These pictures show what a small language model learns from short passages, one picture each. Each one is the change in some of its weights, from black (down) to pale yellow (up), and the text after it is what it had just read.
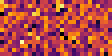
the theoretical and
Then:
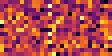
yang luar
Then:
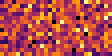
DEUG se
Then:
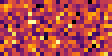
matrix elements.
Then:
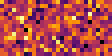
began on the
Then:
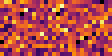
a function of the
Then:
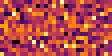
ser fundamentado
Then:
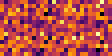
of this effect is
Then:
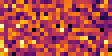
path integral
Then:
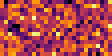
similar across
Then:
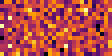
it possible for all
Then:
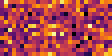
no Brasil,
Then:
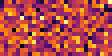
12 billion
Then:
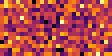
of a smooth
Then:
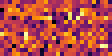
which is the scale
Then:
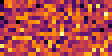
a gauge
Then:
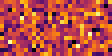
$. However it
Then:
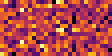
malgré les
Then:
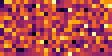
alfa beta
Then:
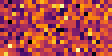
the scattering such
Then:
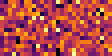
very good
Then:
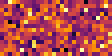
la población
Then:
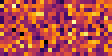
should only be observed
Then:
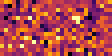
ganha 5
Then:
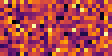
by HESE
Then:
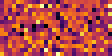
or more evidence
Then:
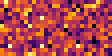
ciudad de
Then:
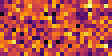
interest is the
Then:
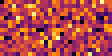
before May
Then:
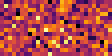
bajo los
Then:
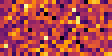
consistent with
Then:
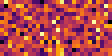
for several
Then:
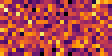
and Cultural
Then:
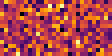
the temporal
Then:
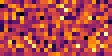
to other types
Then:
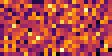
are statistically
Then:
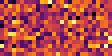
display a different
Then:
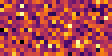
terjadi hal
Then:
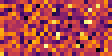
increases, the
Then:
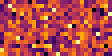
When q is
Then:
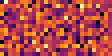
with the strong
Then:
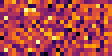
calculations have
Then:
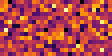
qui ont
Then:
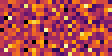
как самой
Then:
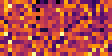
a regression
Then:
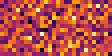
in the new
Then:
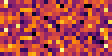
que também é
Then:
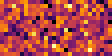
Land capacity
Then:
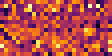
In contrast,
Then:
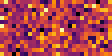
un contexte de
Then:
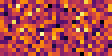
in an Edge
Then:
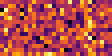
por precedente
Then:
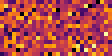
the optical radiation
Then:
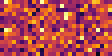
density, combined
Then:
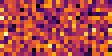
the active bath
